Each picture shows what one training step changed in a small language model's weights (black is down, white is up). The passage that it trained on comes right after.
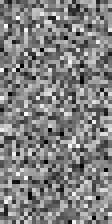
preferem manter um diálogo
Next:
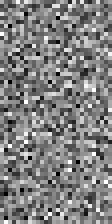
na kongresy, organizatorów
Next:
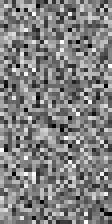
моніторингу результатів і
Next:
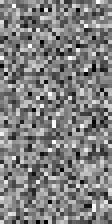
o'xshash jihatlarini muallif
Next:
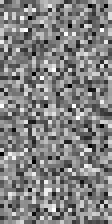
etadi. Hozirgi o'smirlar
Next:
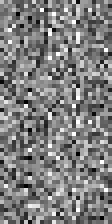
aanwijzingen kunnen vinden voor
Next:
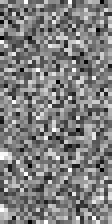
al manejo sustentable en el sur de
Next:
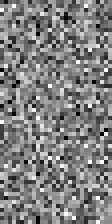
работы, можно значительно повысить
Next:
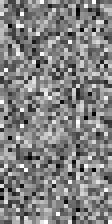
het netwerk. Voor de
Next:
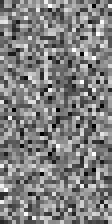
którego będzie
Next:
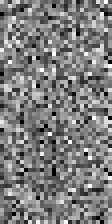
Ўзбекистонда айланма иқтисодиёт учун
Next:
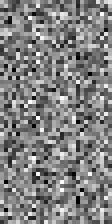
эътироф этиш йўли
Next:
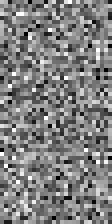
folat, serta cara mengurangi
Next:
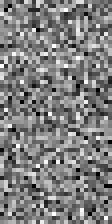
та необхідного об'єму лікування
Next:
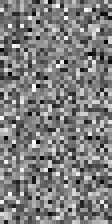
mumkin. Bunda gapning gapning
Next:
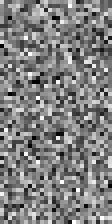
de acuidade visual reduzida em
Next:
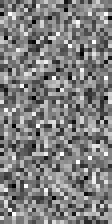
va she'rlar yozib
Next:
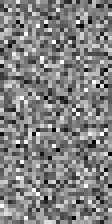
только изменениями в макроэкономической
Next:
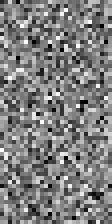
203) Membangun matrik
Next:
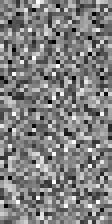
hari sabtu (pukul
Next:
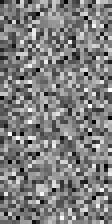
तौर पर काम
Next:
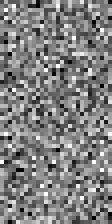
Cuadro 1 Propuestas de regulación
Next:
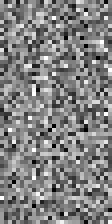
основного матеріалу. Бутинець
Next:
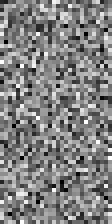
тебранишлар натижасида
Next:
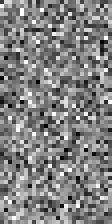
снаряжение – легионерам
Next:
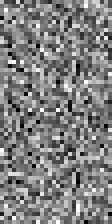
Uit onderzoek naar de invloed
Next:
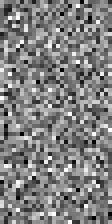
fora, sem acesso a telefone,
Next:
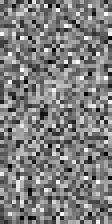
untuk menentukan kapasitas jalan dengan
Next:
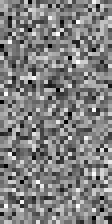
ambigüedades de su
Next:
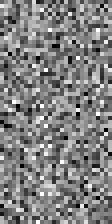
всему обществу продуктов и услуг
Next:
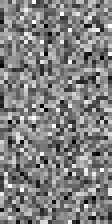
modelo polêmico a respeito da origem
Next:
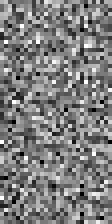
birlikte telif ettikleri
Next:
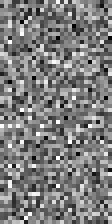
hypertension Répartition des
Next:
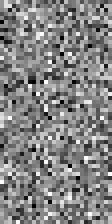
слова: туризм, процесс,
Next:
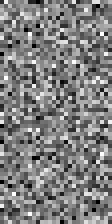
XX asrning 50–70-yillaridan
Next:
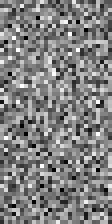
año 2017, luego de indagar
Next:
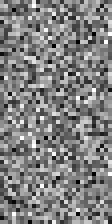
76.B]Shu bilan birga
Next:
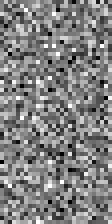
“¿Qué tan útiles
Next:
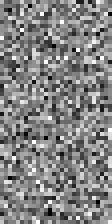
de propriedade e títulos,
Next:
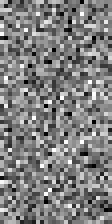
hosil yetishtirishda sug'orish
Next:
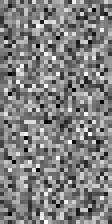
o Homem Vitruviano,
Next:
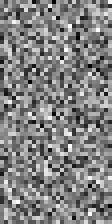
properties of mdf panels
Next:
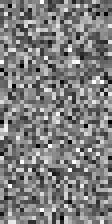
number of truths that
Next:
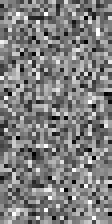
ayon sa kanilang profayl?
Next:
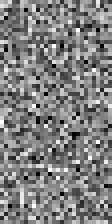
Резюме: *В статье
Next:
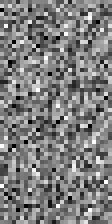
Data Pribadi (PDP)
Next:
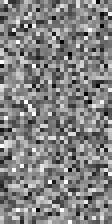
олган. Асарлари чуқур
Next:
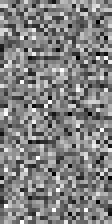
тани, бошқа динга
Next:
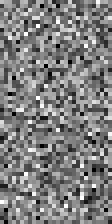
de retextualização**. São Paulo:
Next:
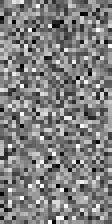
Hochschulverlag AG an der
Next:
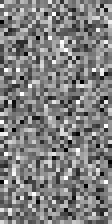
любви слово то: мы
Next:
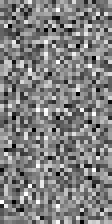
fakulteti Tasviriy
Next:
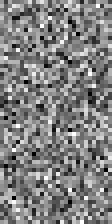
cruciale per l'inclusione
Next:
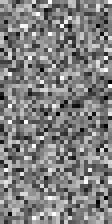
conditions for the success of such a
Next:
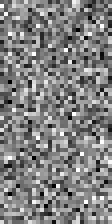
Os autores chamam a atenção ainda
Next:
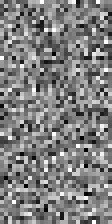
складало б не 3%, а 5%.
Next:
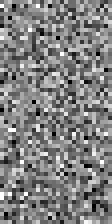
juda muhim. Tadqiqot maqsadi:
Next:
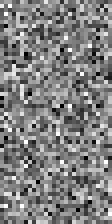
la inversión pública o privada, la
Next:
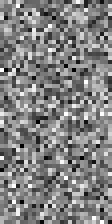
espacial não houve uma interferência
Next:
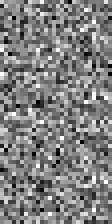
amaliyotda buxgalteriya hisobining
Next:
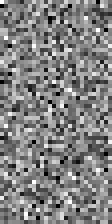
in the International Serial Directories
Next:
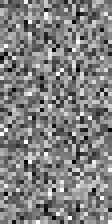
hierzu vorhanden und wie wurden diese
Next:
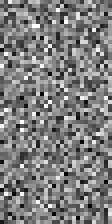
M., Goksu, O,
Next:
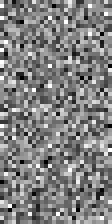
van „accountants” in
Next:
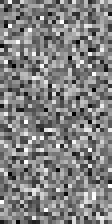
rumbia kabupaten
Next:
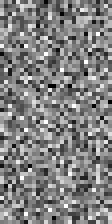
resource management: ethics and
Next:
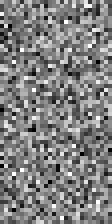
The results of the survey
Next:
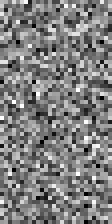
Hozirgi davrda mamlakatimizda tashqi
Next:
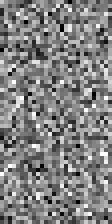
shaxs sud tomonidan tayinlangan axloq
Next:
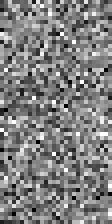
quais perdiam gradualmente o
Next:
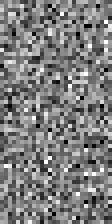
estabelecimentos penais ou,
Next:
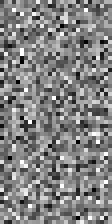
только измерение частоты
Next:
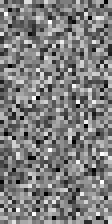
de las sociedades indígenas. Se
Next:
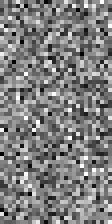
as interpretações da história**.
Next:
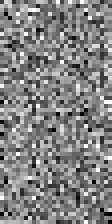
на забезпечення виконання органами державної та
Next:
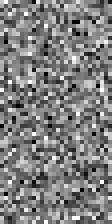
El teórico amplía el concepto de
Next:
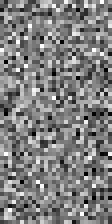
mapeamento da distribuição espacial de
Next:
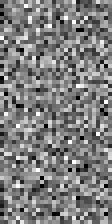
тому даёт не только этимология слова
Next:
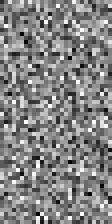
turmıslıq, sociallıq,
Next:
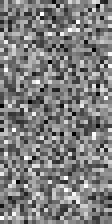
aus Geisteswissenschaftlern.
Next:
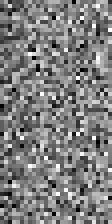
öğrencilerde yüksek
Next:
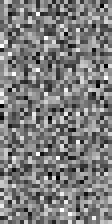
ИНТЕГРАЦИЯ И
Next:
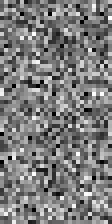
beradigan turli qiyinchiliklarni yengish
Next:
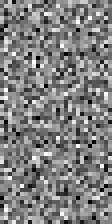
поступовому переходу від
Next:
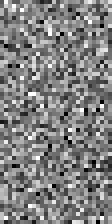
161 indivíduos selecionados
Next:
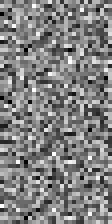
Journal of Humanities and Social Sciences*, 8,
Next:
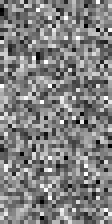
особенности ребенка, необходимые
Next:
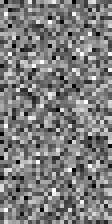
thích rằng
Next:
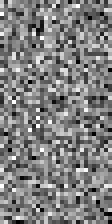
зміцнюють конкурентні позиції
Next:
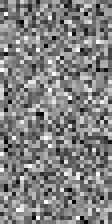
heat for a long time. The
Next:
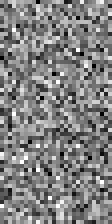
prinsiplarga tayanishi hamda shu
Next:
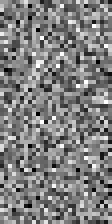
вона існує вже 25
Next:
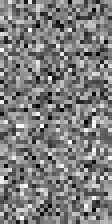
zamonaviy arxiv tadqiqotlari asos qilib
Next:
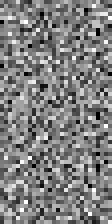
untuk dapat memperoleh informasi tentang
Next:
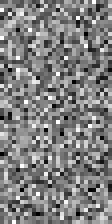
et al., 2020; Riina et
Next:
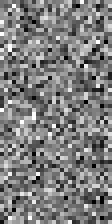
não há. A autora respalda suas
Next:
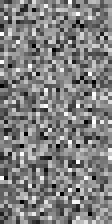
ishlab chiqish, boshqa masalalar qatorida,
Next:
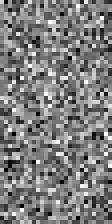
y libertades establecidos aquí
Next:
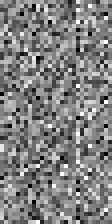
следует иметь в виду,
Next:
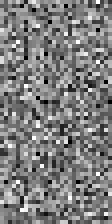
Н.Н., Самойлова
